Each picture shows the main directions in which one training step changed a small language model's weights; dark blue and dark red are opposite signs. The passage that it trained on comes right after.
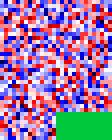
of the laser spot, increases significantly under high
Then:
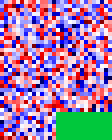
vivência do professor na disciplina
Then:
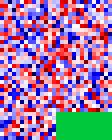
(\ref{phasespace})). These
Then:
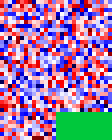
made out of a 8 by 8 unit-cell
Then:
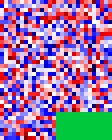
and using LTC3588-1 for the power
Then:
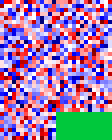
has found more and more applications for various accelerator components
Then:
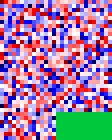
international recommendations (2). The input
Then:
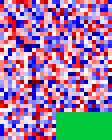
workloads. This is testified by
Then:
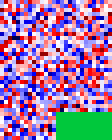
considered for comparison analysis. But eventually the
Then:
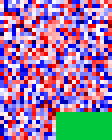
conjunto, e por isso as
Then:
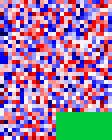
маъмурий жазо
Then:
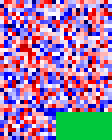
thermodynamic energy density as a local spatial average:
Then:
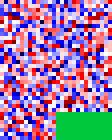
$A_1$-singularity (see
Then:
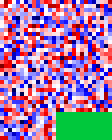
gipofizar) va periferik
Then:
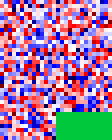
ham asta-sekin ortadi.
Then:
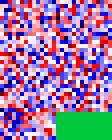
Увеличение численности
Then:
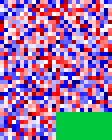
expansion.}} \author{Marcus S.
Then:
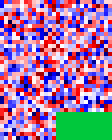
the final states $\pi\Sigma$ and
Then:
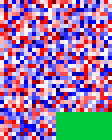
mismas. El cara a cara entre
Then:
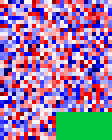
phenomena that occur. A friction
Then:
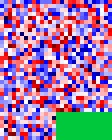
this place I'd like to thank all my
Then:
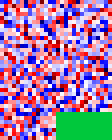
Olsen EA, Whiting D,
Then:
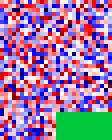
1999). The implication of such interpretations
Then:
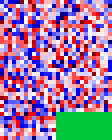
that of the unaged samples, determined using
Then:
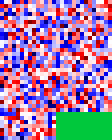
and can be implemented for both local update or
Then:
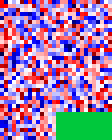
upper and down world lines are connected by
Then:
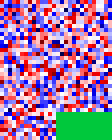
was introduced in 1962 by Hu
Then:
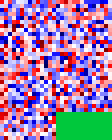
Landfill Emissions and Environmental
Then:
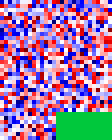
obtains ${\widehat R}(r) \equiv
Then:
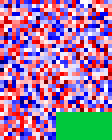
322 construction professionals, including
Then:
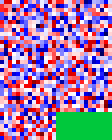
participativa, realizando tarefas que o
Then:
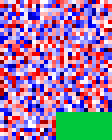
geplaatst in het kader van
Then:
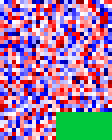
stop AI companies from wielding so
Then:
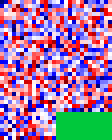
at 3 o'clock position (fig e). The
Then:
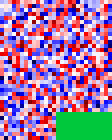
high performance owes to high valley
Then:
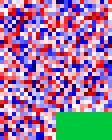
we plotted the components of the two systems on the
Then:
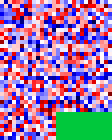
methods with which it generates adaptive music.
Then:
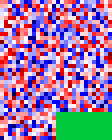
URL if needed (Figure 8). Figure 8
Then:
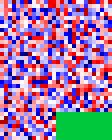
reducing antioxidant activity: From Fig.
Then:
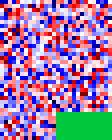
York, NY. - Belloni,
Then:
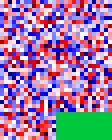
current approach. To support this unique method to
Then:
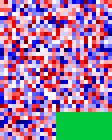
novel mathematical/numerical method may
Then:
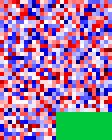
can be found as supplementary material. The mechanism
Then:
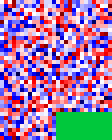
on the flight time and the ejection location
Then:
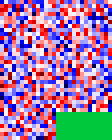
$\Sigma_{gg}^{-1}$ is the lower
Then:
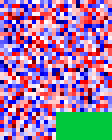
over larger distances. From this we expect the
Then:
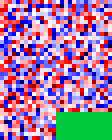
themselves, such as the grounding in
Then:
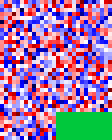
in turbulent channel flows}.
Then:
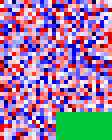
de avaliar possíveis
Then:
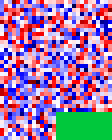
generating an ensemble of pseudodata
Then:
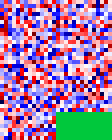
является аутентичным
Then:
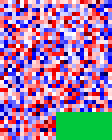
Energy, Nuclear Physics
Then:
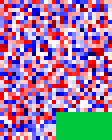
модельную систему,
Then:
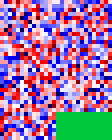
unified platform and would be particularly beneficial for
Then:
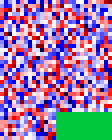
1 39 Web Technologies and
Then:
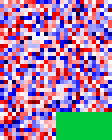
Iqlim o'zgarishi va
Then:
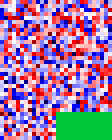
di archivio e gli oggetti
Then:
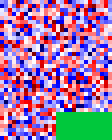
if preterm infants born at lower weights
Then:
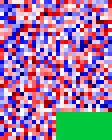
"glazed with rain / water".
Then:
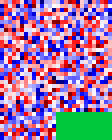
est très irrité de cet
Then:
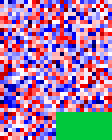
evolution, and to notice that realization of our
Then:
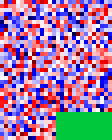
ordinary finite volume effects are negligible. For
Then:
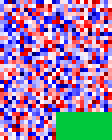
three-dimensional coordinates, $\bm{x}$
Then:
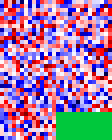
(seis) por horário e dia
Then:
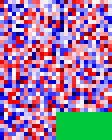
coordinates of the input sites is largely
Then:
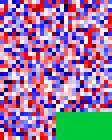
types of scales, and the structure of the
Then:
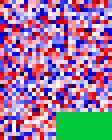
No ↳ Other important aspects of materiality
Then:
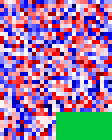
Jianlin Zhao[\*],
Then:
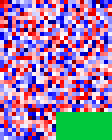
освіжають; натуральні
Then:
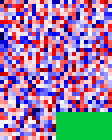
because p and q are spiked out of the
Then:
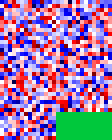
time) and session s_i has the
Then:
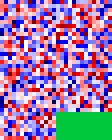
Starting from the jump conditions [equation
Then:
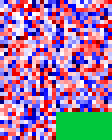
интересов. Для редакции
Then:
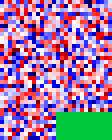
the Sanga period. He stopped the
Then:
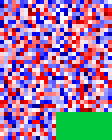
Schrijnemakers, P. Van
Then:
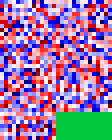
to model the nuclear modifications of the
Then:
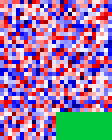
average to zero, the second gives a contribution
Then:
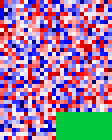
diagnostic and therapeutic algorithms and
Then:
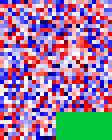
45°, the amount of stress is reduced so
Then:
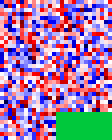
used {\it time-dependent} simulations to study the
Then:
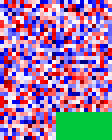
mean conformation. If both binding events had
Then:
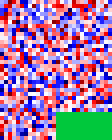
dos equipamentos aumenta e também
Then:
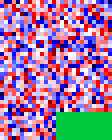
na relação entre paulistas e
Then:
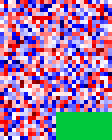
This configuration, enables both to capture the key
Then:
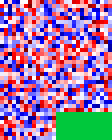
future growth in India. Most of the
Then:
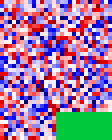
intelligence, machine learning, and
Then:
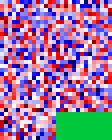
та легітимність
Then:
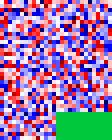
очкам. Таким
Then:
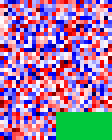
of school facilities and their impact on
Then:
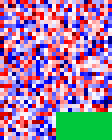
Давлат раҳбарлари
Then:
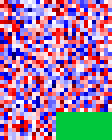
didaktikada alohida, mustaqil
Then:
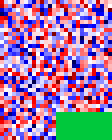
Innovation Saurabh Anand
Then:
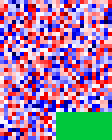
the article concludes why the
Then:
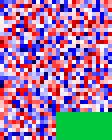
erreichen. Denn dass es
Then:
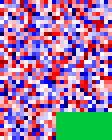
more focused, relevant, and valid research. This has
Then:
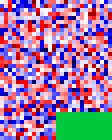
культуре речи и ее
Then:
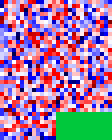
key offers numerous benefits for us like the
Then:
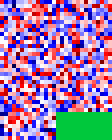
darsi ibrat, anjumandur
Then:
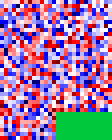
source mass position modulation exhibits higher
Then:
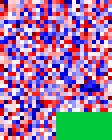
of Entrepreneurship" of
